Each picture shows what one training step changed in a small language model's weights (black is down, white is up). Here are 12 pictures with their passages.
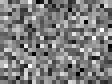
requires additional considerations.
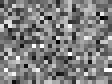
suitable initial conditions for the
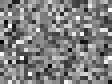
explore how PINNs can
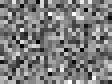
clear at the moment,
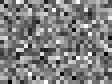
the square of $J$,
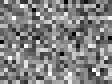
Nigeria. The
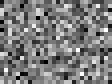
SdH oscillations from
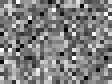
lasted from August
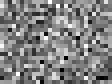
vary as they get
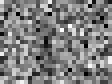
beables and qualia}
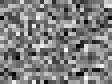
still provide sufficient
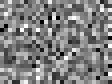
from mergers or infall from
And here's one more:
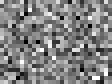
thermally driven
